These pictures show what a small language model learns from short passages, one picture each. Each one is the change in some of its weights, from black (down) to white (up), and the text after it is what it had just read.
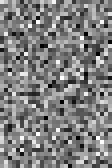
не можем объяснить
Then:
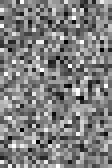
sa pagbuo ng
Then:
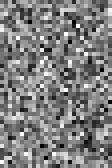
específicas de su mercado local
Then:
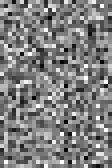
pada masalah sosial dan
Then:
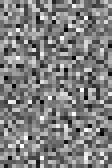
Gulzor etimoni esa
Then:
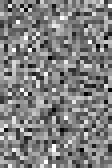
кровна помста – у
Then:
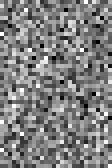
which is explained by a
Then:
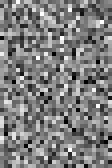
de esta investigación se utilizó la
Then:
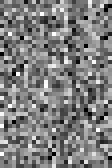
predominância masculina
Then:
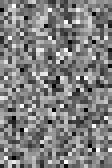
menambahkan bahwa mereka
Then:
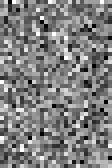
perioada interbelică:
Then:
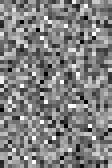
допомагає залучити
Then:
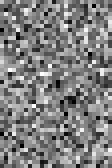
их фотоэлектронных
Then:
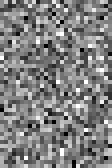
del Museo Chileno de
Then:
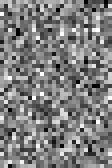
viola diretamente os preceitos
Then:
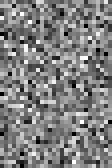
kelgusida o'quv va
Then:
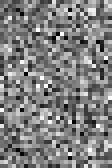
Garrity G.
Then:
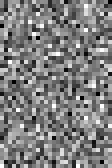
imaginación de la
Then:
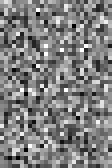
Laboratoriya sharoitida
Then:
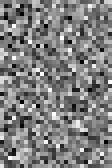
no Rio Grande do Sul.
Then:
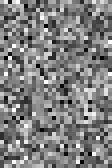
Public Policy. –
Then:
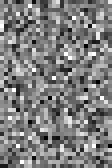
guruhidagi g‘unajinlar
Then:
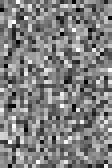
El mejor modo de tratar las
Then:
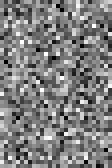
типа учреждения.
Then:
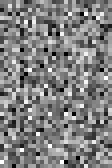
la banca por Internet,
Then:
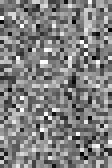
pois, impregnado
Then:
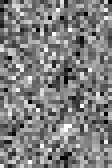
для улучшения
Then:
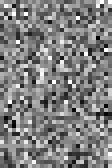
Iron Status, and
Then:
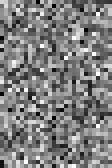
bir bola individualdir va ularning
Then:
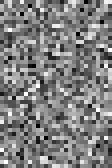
мовних курсів.
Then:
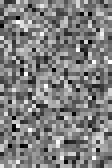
obyektlariga zarar
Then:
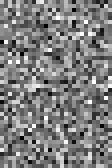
ko‘nikmalari hamda
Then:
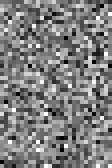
in considerazione. Tuttavia,
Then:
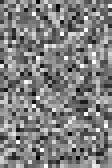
таҳлили ва прогнозлаш
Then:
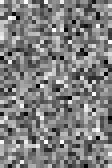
M., Oosterbroek
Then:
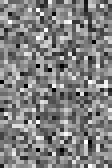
of the banking and financial
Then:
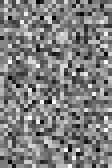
O'zbekiston axolisining
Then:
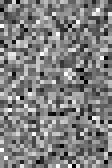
відображати наші
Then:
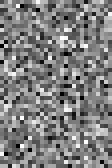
mushti yuguruk va
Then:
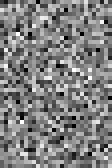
монопроекты, что
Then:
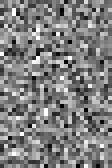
tuproq. Tog‘dek
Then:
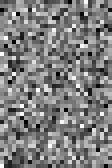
qilsa, boshqa o‘rinda
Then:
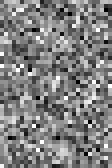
o'qish qobiliyatini oshirish uchun
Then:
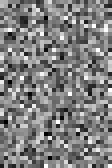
keng ma'noda, umumiy
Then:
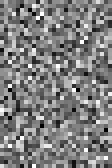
instrumento mais adequado a
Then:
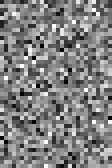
ingresos: 1) En primer
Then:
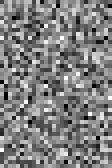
Intelligence and Future of
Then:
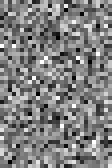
situation difficile en
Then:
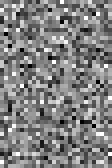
– повинен бути
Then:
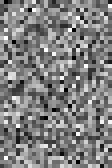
idade, ocupação e,
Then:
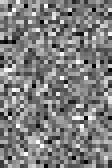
// IEEE Transaction on
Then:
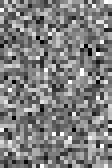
yang berasal dari aktivitas
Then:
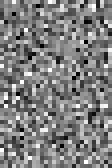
erken ik, dat een
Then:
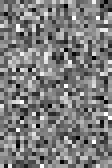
asosiy vositalar sirasiga
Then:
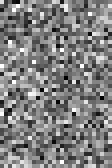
mustahkamlash va umumlashtirishda
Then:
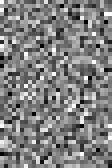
ÎN LIMBA
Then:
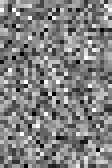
ustunlikni va narxlarni
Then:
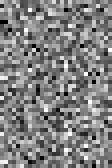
ТАРИХИ ВА
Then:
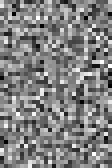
емкость прибора
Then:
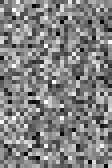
циркулярної моделі
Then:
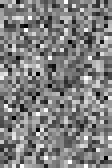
anos foram selecionados a partir
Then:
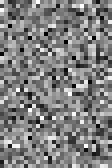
tanlab ol” va shu
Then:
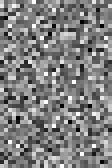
өріс деп
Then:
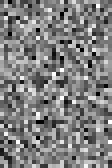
x x x Holbæk
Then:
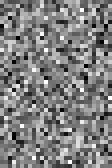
ces espèces. Partenaires
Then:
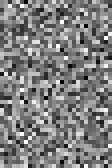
advantage for the methods
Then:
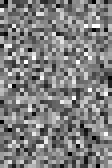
virusne histrije
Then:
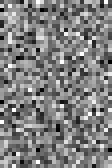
die dadurch gewonnenen
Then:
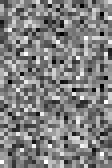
sa Talahanayan 2 ang
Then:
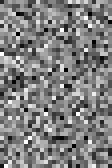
barchamizga ayondir.
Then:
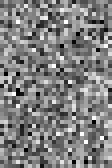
важливо враховувати
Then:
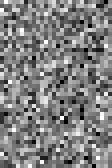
и воспитании все»
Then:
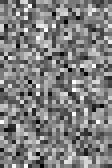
of documents and statistical
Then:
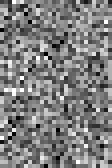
Demak, hududda
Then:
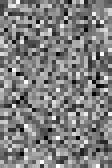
de acord *Skip to
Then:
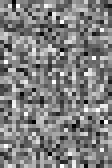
комплексе роль собственно
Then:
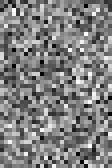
й безпеці в регіоні
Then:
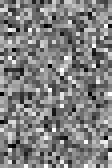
de mâncare, dar
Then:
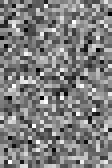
osso temporal e recebe
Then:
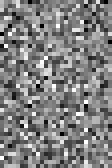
of aanwijzingen
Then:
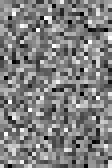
ta'siri: Mis va
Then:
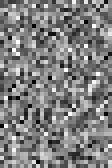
основных неинфекционных
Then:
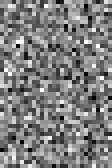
amal qiladi. U yolg'on
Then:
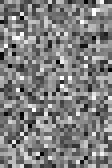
Finland. *International Journal
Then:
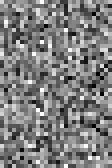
аспектах: 1.
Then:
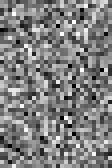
tu opinión. Este
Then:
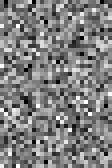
и политические науки. –
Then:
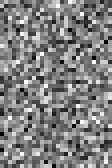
oferecer seu serviço. O
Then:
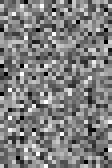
açıkça ortaya
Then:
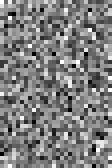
"Badiiy mifologizm"
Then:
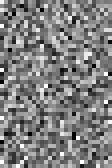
atención de algunos y en la
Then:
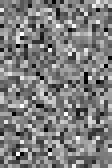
sanoati korxonalarida innovatsion
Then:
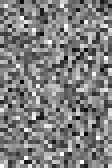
en andere medische factoren.
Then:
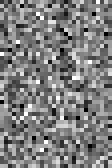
possibly forget? - I
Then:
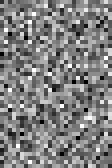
menggunakan data runtun
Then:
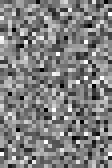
composición y abundancia del
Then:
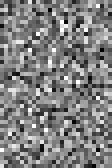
va uzunligi 25 mm
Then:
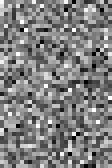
basada en evidencias es fundamental para
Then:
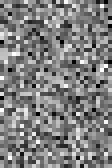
younger than six
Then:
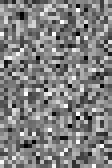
analgetiklarga muhtoj
